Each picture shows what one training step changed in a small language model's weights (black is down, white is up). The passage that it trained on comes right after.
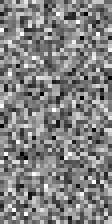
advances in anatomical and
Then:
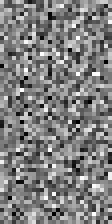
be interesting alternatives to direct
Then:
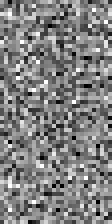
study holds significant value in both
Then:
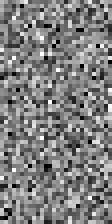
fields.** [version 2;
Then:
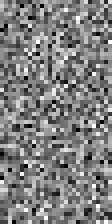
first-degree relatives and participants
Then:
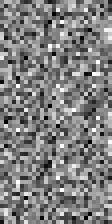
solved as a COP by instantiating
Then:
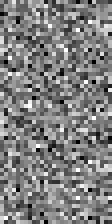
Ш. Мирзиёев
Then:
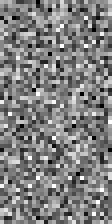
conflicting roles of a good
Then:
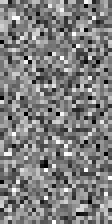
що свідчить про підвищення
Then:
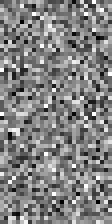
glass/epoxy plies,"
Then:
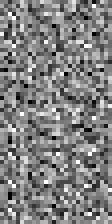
H₃BO₃ distillate
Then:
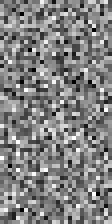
acute respiratory infections in children
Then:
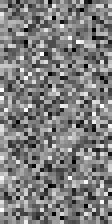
take place between these three areas of knowledge are
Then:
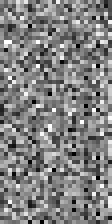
In 2022, these studies were repeated for
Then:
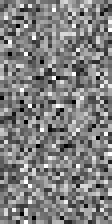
and ideas can be tested quickly
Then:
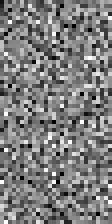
different conditions (Table 1). Scheme
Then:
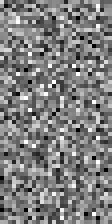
been termed the “Kurt
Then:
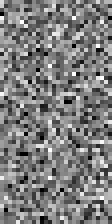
not only technical advancements but also
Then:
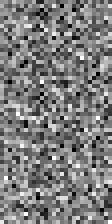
ишларни фуқаролар,
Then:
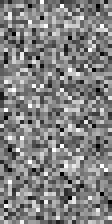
4 different genomic-based inbreeding
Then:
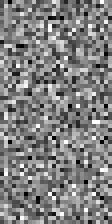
Może więc
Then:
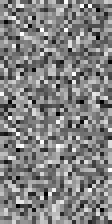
multicollinearity problem in this
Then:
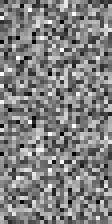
the Welfare of Civil
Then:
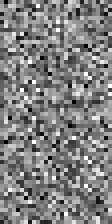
i.e. it’s history,
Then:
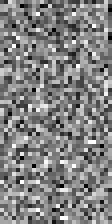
confidence in their writing
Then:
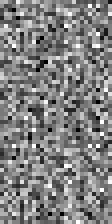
una calidad inferior y a la
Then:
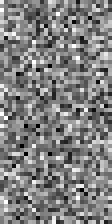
ЛШ за типом
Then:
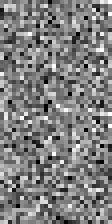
that the model handles multi-class
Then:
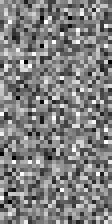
up to the nominal energy, stores them
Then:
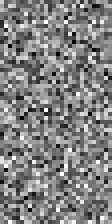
*Int. J. in Pharm.
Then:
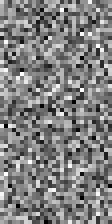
и от способности компаний к
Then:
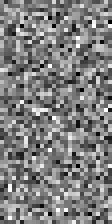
universe cannot be defined because every individual could
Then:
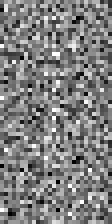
of evaluation can occur in teachers`
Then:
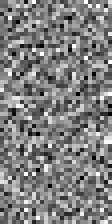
also positions itself as a viable
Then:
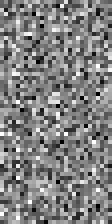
polarização ocorre devido à
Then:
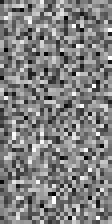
focused on the elimination of Striga
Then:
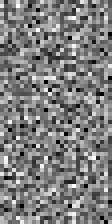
When the shareholders'
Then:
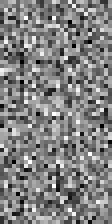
era, archives find
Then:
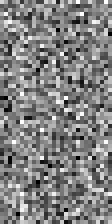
produzidos pelo Brasil,
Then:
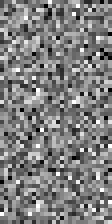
transmission of these soul sounds to
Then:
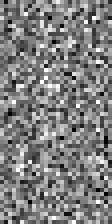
Nous observons que les coefficients sur
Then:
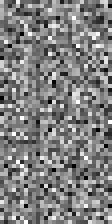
but these efforts have not yielded
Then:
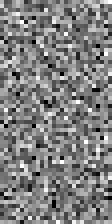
also fairly affected.
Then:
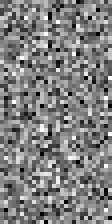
Western Balkans on their way
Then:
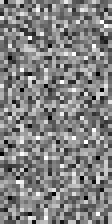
of coefficients. According to the
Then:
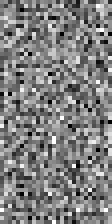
users, i.e. each user has their
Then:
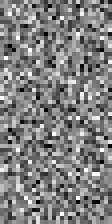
direkt wertschöpfend
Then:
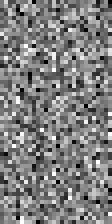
principios (Münch, 2011). A
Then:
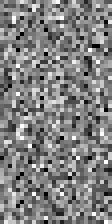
TMS was used as an internal standard.
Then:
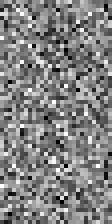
carbohydrate and fat
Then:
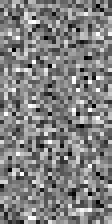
der stukken, doch zich
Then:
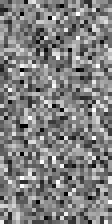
к неструктурным
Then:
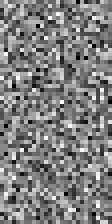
which is K-NN regression.
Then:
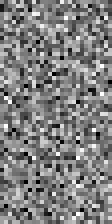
distinguished “stable”
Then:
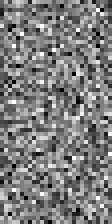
yerine getirilmesi
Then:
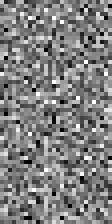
of contribution of irregularly
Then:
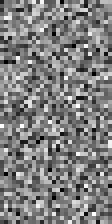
devoted to the study of various points
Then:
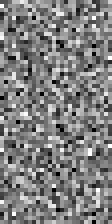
(Zakharova et al.,
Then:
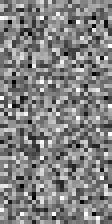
Mark" in *Jerome
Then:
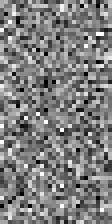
their name or address. This is especially
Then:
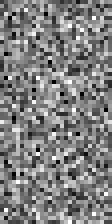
Emotion prediction EmoMusic
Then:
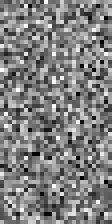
of communications, etc. There are also
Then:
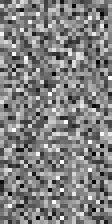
leakage current increases as the gate
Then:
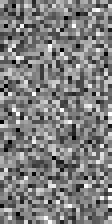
for genomic regions that are resistant
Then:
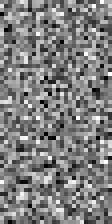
Haqiqatdan ham balog'at
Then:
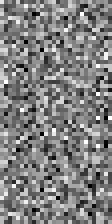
ऐसे घर
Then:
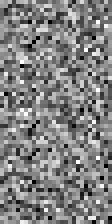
Pada masa Abu Bakar
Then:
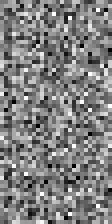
qarashlariga tayanib ish
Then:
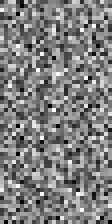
Усманова Севара
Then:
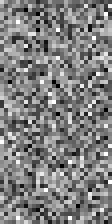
бўлишлари учун улар
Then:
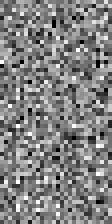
- Intervalo: dirección
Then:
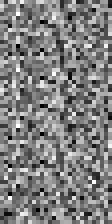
RAMACHANDRAN Date
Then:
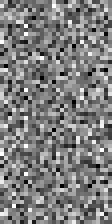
are characterized by low quality due to
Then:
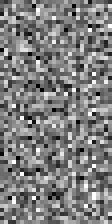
education, 18.9% of them
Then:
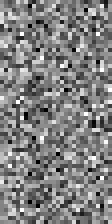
The study relied more on primary data
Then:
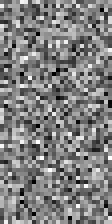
qaraladi. Yasashga doir
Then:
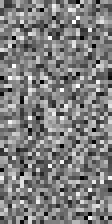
that a comment received could be used to
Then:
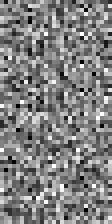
and Roll Out – Second
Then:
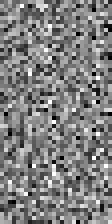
were **dry sub-humid**,
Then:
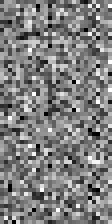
más apetecibles. El
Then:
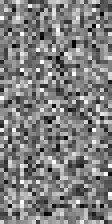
principles, reducing human impact on environment
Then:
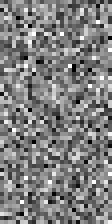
groups and structures were behind the
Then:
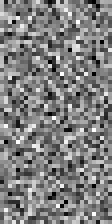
a strategy to increase the daily
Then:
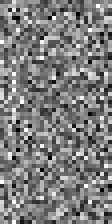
communicate, and the language used when communicating
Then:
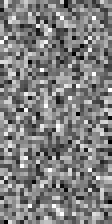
bilirubin, ALP and
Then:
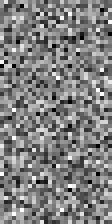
kayınvalide kıza
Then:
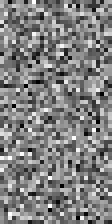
now turn to the more subtle
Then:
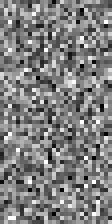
observed up to a depth of
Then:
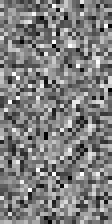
ways you can approach this topic. The
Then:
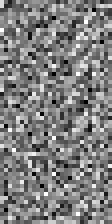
think that you can learn a language using
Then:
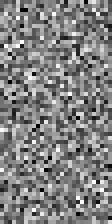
franchisees investment.
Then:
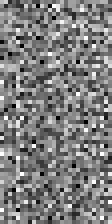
as each part develops strategies to maintain
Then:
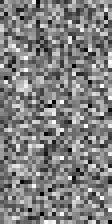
хозяйственных фактов
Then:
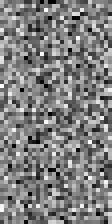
modern economic challenges. The article also
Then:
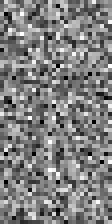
aspek ini lahir sebagai
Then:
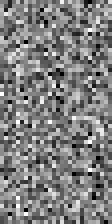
подвергаются повторной
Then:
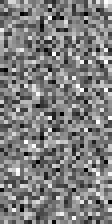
рейтинг индекса
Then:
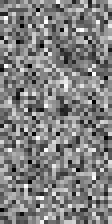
influenza A and B viruses as
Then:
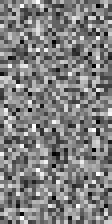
for the twenty-first
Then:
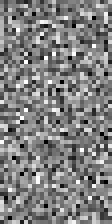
of manual of operations." To
